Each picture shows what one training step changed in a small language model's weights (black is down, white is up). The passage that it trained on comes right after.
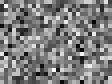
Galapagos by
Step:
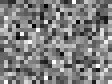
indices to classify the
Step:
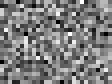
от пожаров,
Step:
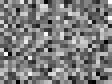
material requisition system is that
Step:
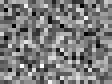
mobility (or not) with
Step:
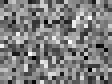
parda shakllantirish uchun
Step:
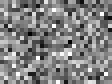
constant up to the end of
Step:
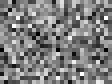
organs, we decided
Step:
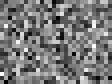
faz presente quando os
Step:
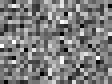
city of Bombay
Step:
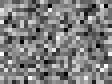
kerak. Boshqaruv
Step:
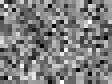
yuqori bosimli
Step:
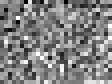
to their ability to provide
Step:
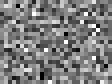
The Programme stresses
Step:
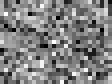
kept aside. The
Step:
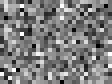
studies unravels a
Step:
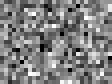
The development of career identity
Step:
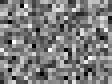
juda ziddiyatli
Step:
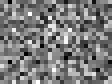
years who were studying in
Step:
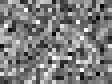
and trust needs to be increased
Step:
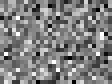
році вже мали
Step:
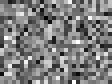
was identified by a BP
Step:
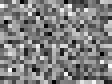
by 46% of respondents
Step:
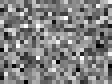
methods involve the use of
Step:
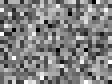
lebih stabil dan
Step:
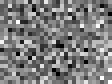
terms of attenuation and
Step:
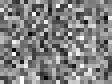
emission reduction target in
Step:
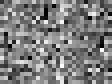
Queiroz, L.
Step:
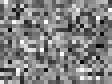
keeping the blank
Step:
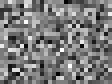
state projects which are funded
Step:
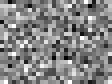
for human being that directly
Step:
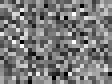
el medio ambiente.
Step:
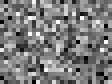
che lo riteneva,
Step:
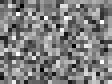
definească prin
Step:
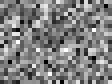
і закінчує в
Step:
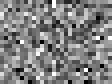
method (FEM) to
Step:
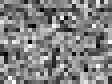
cost as well as ease of
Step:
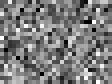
và chỉ
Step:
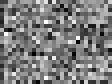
estos ecosistemas de
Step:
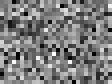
health effects associated with exposure
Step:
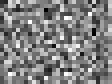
a easy way to
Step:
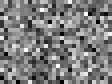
your hands on sb
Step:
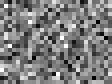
sudah ketinggalan
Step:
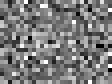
data aggregation and
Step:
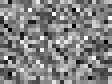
respectively. Considering about the
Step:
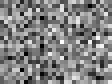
useful to study the current
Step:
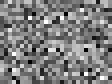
em valores jurídicos
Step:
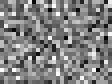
3. PROPOSED
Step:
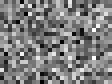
individuals attend to the present
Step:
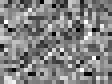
and the stability of the
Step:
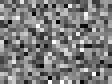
A key area of work for the
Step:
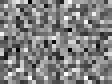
traspasado durante
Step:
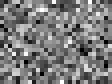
la escala tiene
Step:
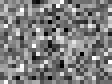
and management invention*.
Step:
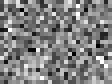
utilizando as abelhas
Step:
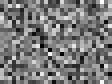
context on workers' health:
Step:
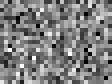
l'emploi des
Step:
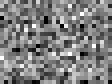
In the collection of materials of
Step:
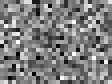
і, у меншій
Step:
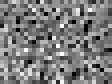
corrispondenza della
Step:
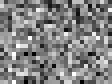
for the study. Moderation
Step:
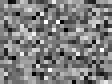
der Zufriedenheit
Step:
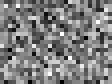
والأم في
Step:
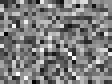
efetivo e fator de
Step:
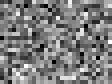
Authority in the
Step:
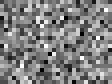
básicos que consistem na
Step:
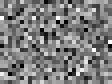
185 secondary school
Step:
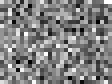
Foreign Languages
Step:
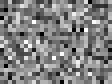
процесу [6,
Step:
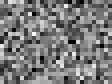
Requirement Tahapan
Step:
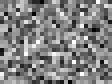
забувати, що
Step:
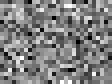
a correlation of 0.21
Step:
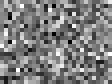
B. Tomozii,
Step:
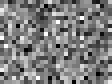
especially among young people, is
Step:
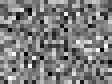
of these tailoring
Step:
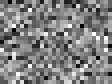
of the results. |
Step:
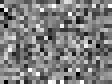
propaganda value spread
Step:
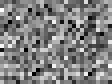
Bunday holatlarda
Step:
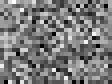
borish yo‘llari
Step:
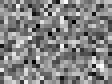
майже сорока
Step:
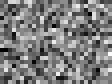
to provide short term
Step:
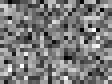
is a procedure that can be
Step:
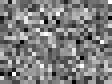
sampling location.
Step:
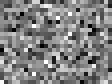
display and input support for
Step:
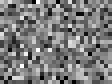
mind slapping you
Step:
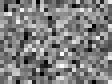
la domeniul dat,
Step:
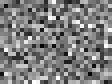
the best known objective function
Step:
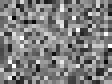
No que diz respeito
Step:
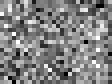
cultural aspects. – К.:
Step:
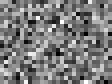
llamada de atención
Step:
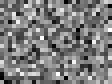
and medicinal significance of
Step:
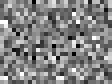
MATERIALS AND
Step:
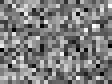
second order statistics were significantly more
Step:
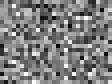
any organization or institution,
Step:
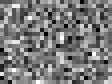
*razón*, en un
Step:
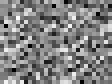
in the life of individuals and the
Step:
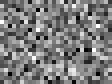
usando la técnica
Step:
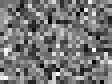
Le dicen pase
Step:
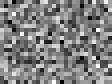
to a Combined Heat
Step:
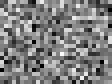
degradasi fondasi
